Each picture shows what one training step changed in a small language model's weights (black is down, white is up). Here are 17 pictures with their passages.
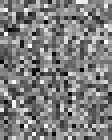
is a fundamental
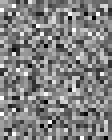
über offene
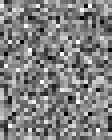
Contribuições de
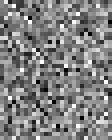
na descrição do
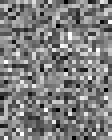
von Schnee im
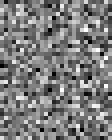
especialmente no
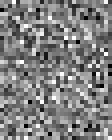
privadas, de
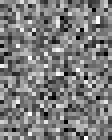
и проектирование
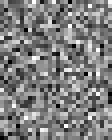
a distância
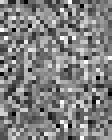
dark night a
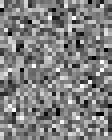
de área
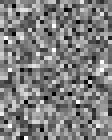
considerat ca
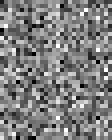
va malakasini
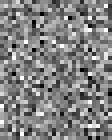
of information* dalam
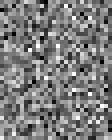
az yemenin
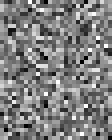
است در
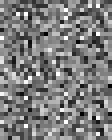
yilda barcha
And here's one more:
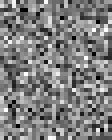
são inspirados
